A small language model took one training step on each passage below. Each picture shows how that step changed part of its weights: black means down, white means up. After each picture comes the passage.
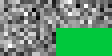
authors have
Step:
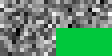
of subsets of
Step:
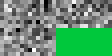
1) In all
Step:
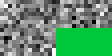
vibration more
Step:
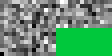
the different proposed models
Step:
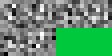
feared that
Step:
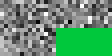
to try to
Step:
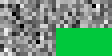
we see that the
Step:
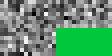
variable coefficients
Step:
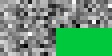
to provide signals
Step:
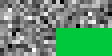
Health and
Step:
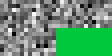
be the range
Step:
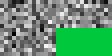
and code associated
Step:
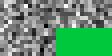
al arte
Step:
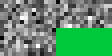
decir, y
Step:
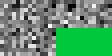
finite difference method
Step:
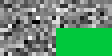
follows. Let
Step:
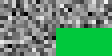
focused on data
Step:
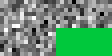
intention is the
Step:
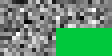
Let $(\Gamma
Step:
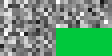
that as the value
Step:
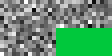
and may vary
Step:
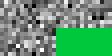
be the standard
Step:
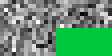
which is neither
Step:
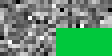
within the particles
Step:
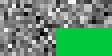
way, $i
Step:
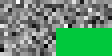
and country.
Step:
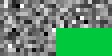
work presents a
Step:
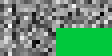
least three. Since
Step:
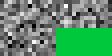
por meio de
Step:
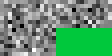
Suppose that
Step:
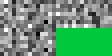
one which is
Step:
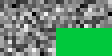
main research interests
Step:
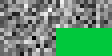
evaluate the
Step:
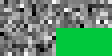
у ёки
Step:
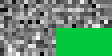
lest we risk
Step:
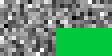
believed to
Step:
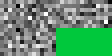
this weed and
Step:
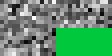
prueba de
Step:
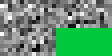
sectors are
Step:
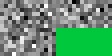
trajectories is
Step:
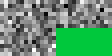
notation as
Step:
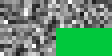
certain organic
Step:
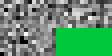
is performed
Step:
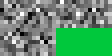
two Hopf
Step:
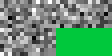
the remaining of
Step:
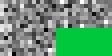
as part of
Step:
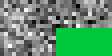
free groups are known
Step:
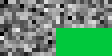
Then, \ln
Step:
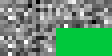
primes, this
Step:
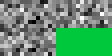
the colors and
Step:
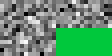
actively involved
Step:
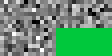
questions. For
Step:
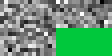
a large class of
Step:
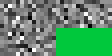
Educación Y
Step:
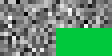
study examined the
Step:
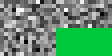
et al.
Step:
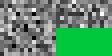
тех, с
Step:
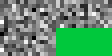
it holds \[
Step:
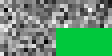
the algebra of regular
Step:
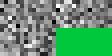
of constructible
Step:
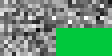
a polynomial algebra in
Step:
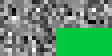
tema del
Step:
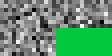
optional but an
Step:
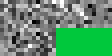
the questionnaire
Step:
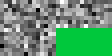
the implementation of the
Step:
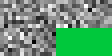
that $u$
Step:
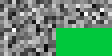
yang menarik
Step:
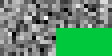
issues, 18
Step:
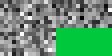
with an accuracy
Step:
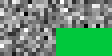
(as well as
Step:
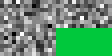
patch with a
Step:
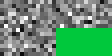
any edge in
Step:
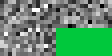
del hueso
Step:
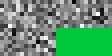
has three elements,
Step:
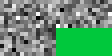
of $p
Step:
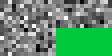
must be considered,
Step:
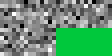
for their ability
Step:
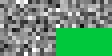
But by the
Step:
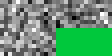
an automorphism to
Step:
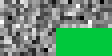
The process of proof
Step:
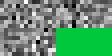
tells us
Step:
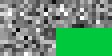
variables and the same
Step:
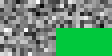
the discrete
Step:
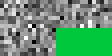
In the process of
